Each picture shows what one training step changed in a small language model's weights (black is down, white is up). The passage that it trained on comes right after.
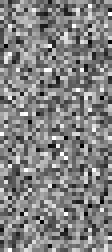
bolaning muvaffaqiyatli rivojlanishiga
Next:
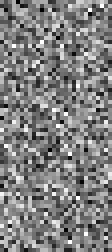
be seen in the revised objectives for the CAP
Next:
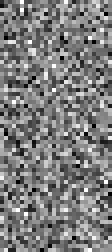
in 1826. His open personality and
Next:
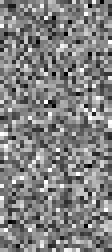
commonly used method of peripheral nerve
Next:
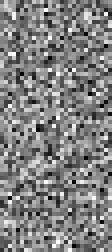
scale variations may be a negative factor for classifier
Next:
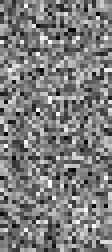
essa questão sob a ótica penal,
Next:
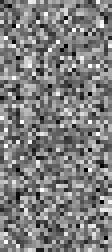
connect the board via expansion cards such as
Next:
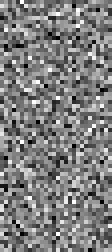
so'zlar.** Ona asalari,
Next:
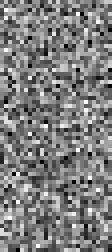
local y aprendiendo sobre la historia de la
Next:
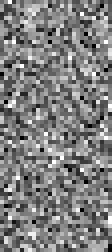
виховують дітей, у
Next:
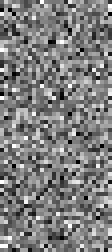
çok “siz”e değinen
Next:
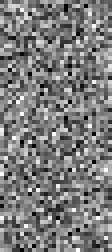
tradicija. Bulgarskie
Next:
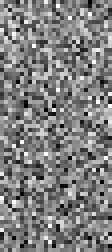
extend the investigation to different bonded
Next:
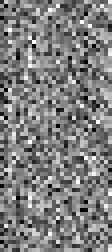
районі Вінницької
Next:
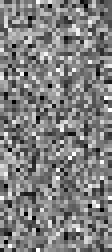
forma, as vacas acometidas pela
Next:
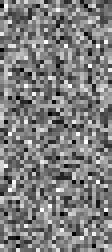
enhancement, due to vascular granulation
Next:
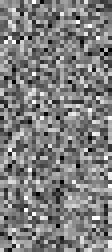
OR "cholera coverage" AND
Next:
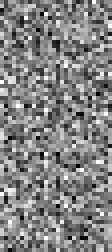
Overview Table 1.1 Overview of the
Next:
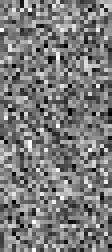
the article highlights the significance and promise of using deep
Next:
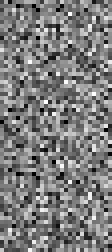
directly applicable to large-scale datasets
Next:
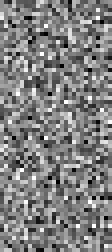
discapacidad que, debido a su
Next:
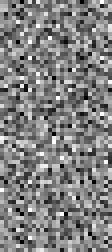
range of 15%-30% prevalence of
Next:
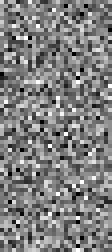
“Inson kapitali” omili faqat inson
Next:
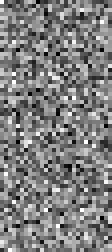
industries has enormous potential to raise the
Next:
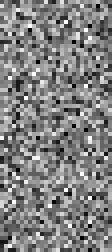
In order to reduce these conditions, water injection would
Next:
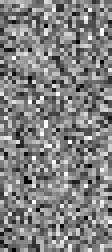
observed in western blots (figure 4).
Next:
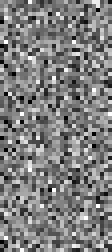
rol o'ynasa, boshqalari vaqtincha
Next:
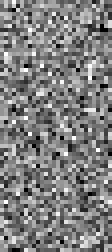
example concerning data access commissions. The aim
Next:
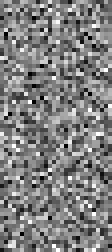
«Преодолеваю границы,
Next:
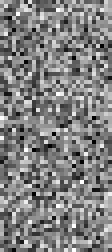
n., male, holotype. 9 –
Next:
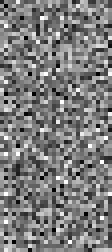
removable prostheses with a detachable
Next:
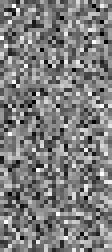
people, help to overcome apathy, lack of
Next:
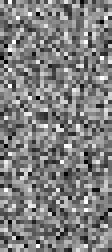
tashkil etilishi mumkin. Beshinchidan,
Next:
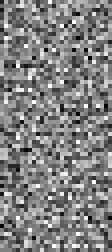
*Technical University Darmstadt*;
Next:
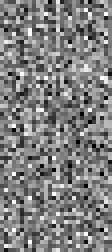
the optimal targeted locations of nature-based solutions
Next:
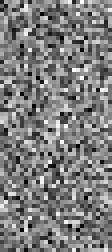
that radio in Akure, serves as a
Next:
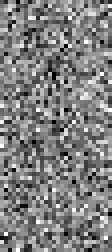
of tool-breakage severity. B.
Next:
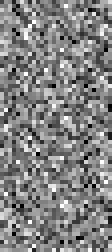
и индивидуальную психологическую
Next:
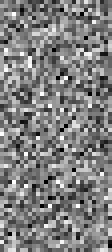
co-workers, and supervision. In the
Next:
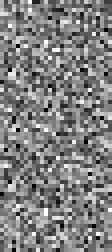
entity, this represents a more complex issue.
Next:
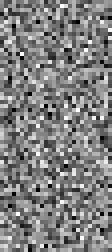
IA diferem de desenvolvimentos de software
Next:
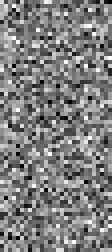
un sector de nueva creación. *Revista*,
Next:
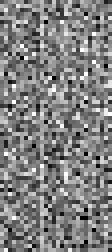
telah dipengaruhi oleh
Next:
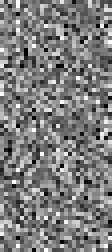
diseases, and tuberculosis
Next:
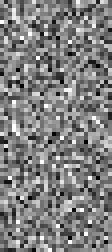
increase their reciprocal connectivity as individual
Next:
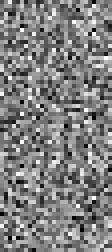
etgan. Xalqning barcha hayotiy
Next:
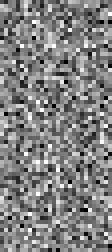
the indicators before treatment Table 3 Dynamics of the
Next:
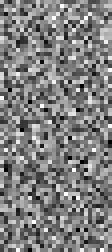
from this RT3. - Key stakeholders, such
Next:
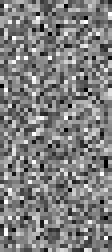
қўлланилиши мумкин бўлган
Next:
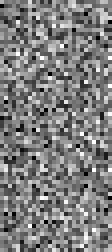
yang radikal dan nasional yang akan
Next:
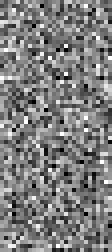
dalam pembelajaran melalui lensa
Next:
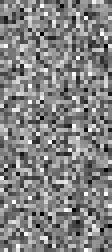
yuqori bo'ladi. Aholi
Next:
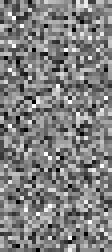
student support is used to include different services with the aim
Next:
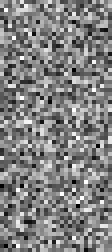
transformation. RJ appears then as 'defined
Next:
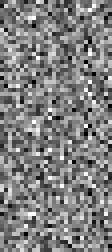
законодательство из прибалтийского и
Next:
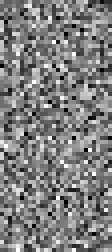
technologies. Key areas of impact include enhancing driver
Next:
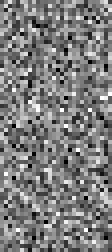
быть для них ни совершенно
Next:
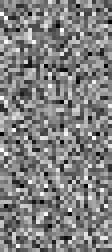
in the ratio of 50:50 Preparation of
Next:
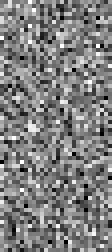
pyramid models of radicalization proposed by
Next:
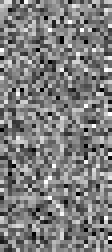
yurt içi tasarrufların
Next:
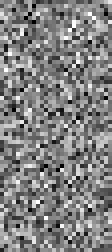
evaluate the test characteristics of the urinalysis for diagnosing
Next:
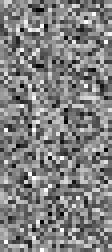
Towards Prevention of COVID-19 Pandemic
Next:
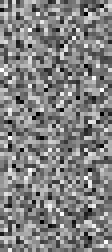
of this paper reflects only the author's view and the
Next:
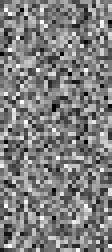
participants, which happened via emails,
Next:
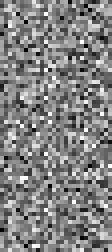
“Муҳаммадтурсун обод
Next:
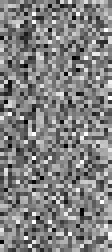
A. Al-Laham, V. G.
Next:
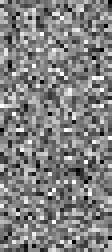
tanto rios urbanos quanto corpos hídricos
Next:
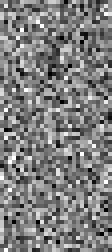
(SHM) in personal's name, which
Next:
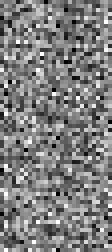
alkogolli ichimliklar va
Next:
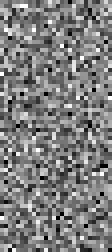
из которых 32 были учреждениями
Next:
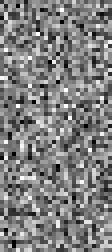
Kichik biznesda axolini ish bilan
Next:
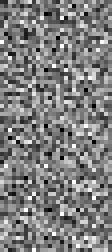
ao direito alheio. Todavia,
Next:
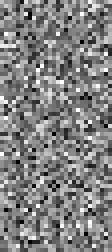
used for the numerical model Parameters Values
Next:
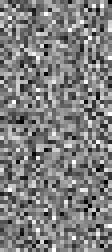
транзитного пути, условно
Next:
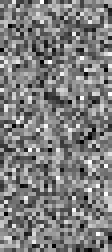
entreprises se sont tournées vers de
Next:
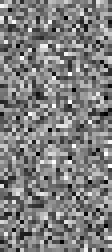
by polar groups of various esters. This is
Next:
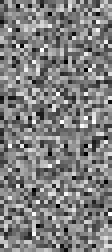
ta'minlash, omonatlarni shakllantirishni va
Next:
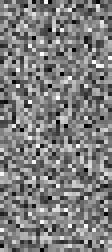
a potential probiotic for oral health care product
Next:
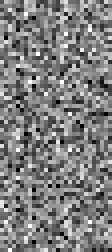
in order to facilitate different design tasks. Closely
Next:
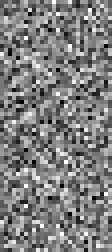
projects involve some amount of risk, resulting from
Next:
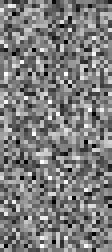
not need chinese and korean
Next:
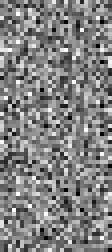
texnik vositalarni takomillashtirish
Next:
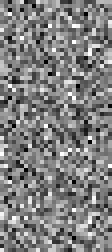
study and try to determine what is the maximum
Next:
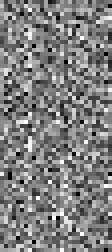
ecosystem services, such as improved soil water quality.
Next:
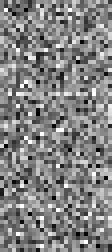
\in \mathcal{X}^*$ be such that
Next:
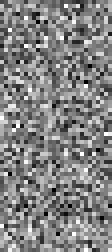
Repeat the Step 3 to Step
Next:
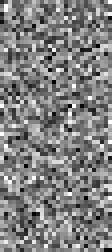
compuestos Pasemos ahora a la
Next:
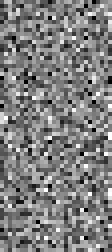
законодавства контролюючими органами
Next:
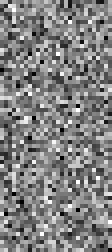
(3 arcsec) allowed by the line
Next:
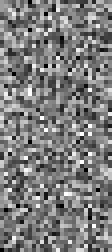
namely the Total Agreement, Partial
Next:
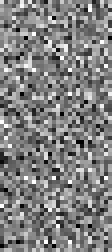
in the lower part of the stomach and resist
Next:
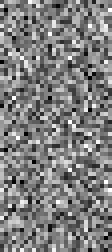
2. Роль данных в принятии
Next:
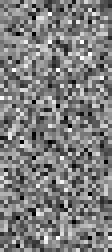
for students with diabetes, aimed at the preservation and
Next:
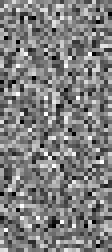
pathology, inflammatory state, and
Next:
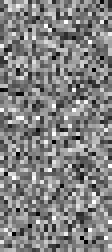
(офлайн) многосторонние
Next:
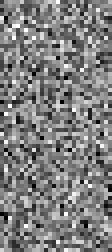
relação a sistematização do solo. Um programa
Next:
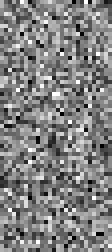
TC model is on Behavior, feeling
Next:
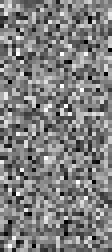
In August 1990, as a part of the
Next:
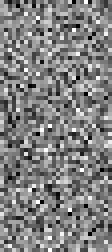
HSI data with 198 bands as the foundation for
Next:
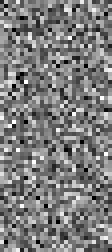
a high degree of automation. Bayesian
